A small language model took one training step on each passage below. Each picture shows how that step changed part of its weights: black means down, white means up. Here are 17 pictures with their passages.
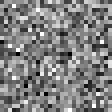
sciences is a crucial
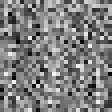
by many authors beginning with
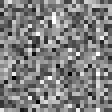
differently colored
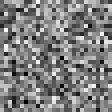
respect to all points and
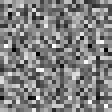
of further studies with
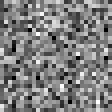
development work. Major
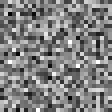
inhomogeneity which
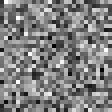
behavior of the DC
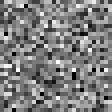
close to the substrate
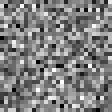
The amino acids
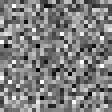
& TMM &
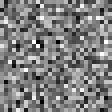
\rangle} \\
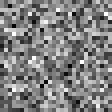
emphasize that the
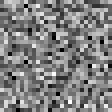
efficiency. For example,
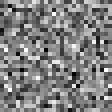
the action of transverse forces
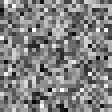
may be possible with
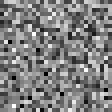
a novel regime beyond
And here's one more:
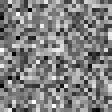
they are not controlled properly
